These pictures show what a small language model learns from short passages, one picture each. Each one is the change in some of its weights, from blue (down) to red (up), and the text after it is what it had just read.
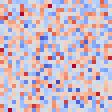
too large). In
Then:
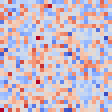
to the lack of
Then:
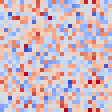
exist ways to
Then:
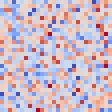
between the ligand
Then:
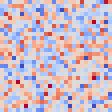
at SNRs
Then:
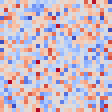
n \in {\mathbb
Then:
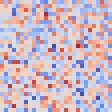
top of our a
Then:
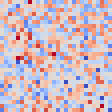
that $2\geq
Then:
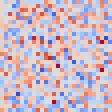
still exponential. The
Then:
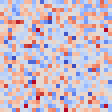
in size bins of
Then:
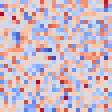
In these asymmetric
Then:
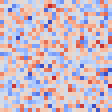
identify the objects in the
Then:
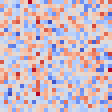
The two components {\it
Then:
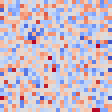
the generalized exponential
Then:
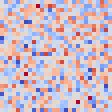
would require either more data
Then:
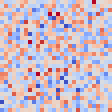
outer half-space
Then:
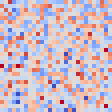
to study physical effects in
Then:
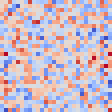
that the number of
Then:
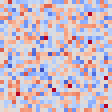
to be the case,
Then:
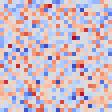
from both the diagonal
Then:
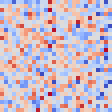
tidal perturbations
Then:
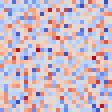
The numbers beside
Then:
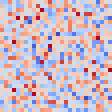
significant second order corrections can
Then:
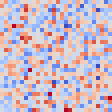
deeply tied
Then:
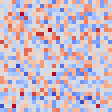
lower. The main results
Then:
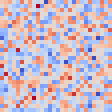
We have not explicitly
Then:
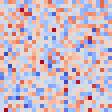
factorise. These equations
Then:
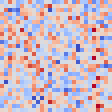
by an undulation
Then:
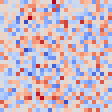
scaled pair correlation function
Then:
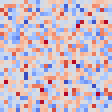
the i'th
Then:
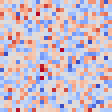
rotation and boost
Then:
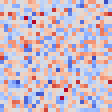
approach brings into
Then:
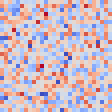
the challenges of
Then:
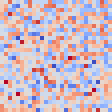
that it approaches the
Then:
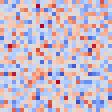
ends of two initial
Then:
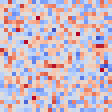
and 3 showing
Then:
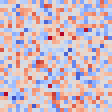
distribution. Several
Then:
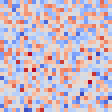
of the $e^+
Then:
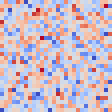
contrasting behavior to
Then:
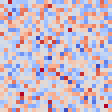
to protect itself
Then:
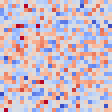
structure of QSOs
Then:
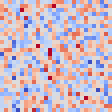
regimes, and
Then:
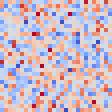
panel, the thick dashed
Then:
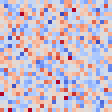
using example profiles.
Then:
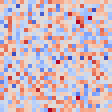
\\ & present at time
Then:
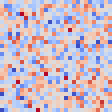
using the random phase approximation
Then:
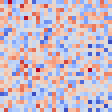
8 CPUs,
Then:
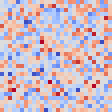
then be formalised as
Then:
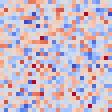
all these systems suffer
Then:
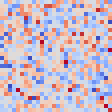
which supports both
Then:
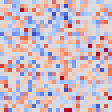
loading CD into
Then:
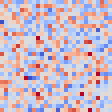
dimension of the space of
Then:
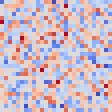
designed because not all
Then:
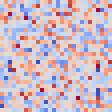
concentrating near the
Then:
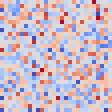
the irregularity
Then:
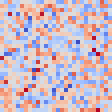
resources (the
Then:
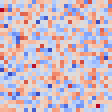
In liquids
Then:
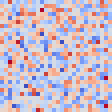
in the description) is
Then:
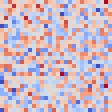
usually longer.
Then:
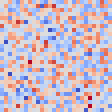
is $z =
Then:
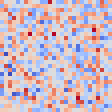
rank as well as
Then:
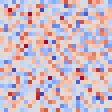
randomly selected on
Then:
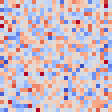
by the French
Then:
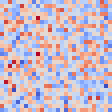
and the transport of
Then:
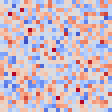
found that nuclear
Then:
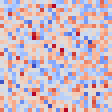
will also always be
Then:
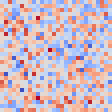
and Computer
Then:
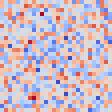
overcomes this
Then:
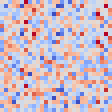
for the dilute
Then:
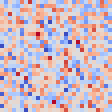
are traced back to
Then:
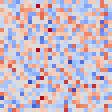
opposite polarity
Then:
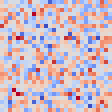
values are presented as
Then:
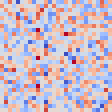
grains leads to a
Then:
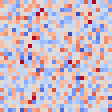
our observation was limited to
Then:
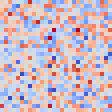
that adopted by
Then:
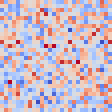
this relative acceleration
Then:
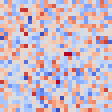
layers. Hence,
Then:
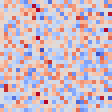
similarity scores
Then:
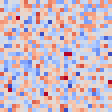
original ISAR images
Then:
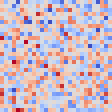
confirm the physics
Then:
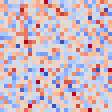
secret key material.
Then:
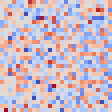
show that the fraction of
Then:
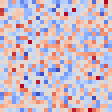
Higgs bosons
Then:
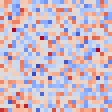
In particular, the direction
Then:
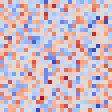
a DGLAP
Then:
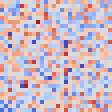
the Planck distribution
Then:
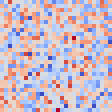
for all sources.}
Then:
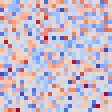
the SNR improves
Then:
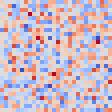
Gamma functions. This
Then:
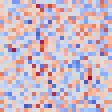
can be regarded
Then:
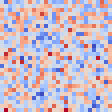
fluctuations start to limit
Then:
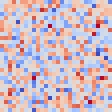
virial temperature,
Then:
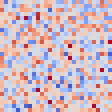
theoretical models and observational
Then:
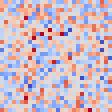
quantum state that encodes
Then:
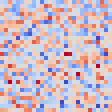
in the form of three
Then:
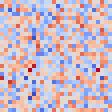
Institute\\ University of
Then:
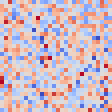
and 5FS and
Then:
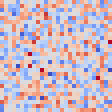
the second-order quantum
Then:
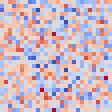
sys}}$ is the
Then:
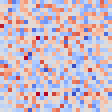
is about 15 time larger
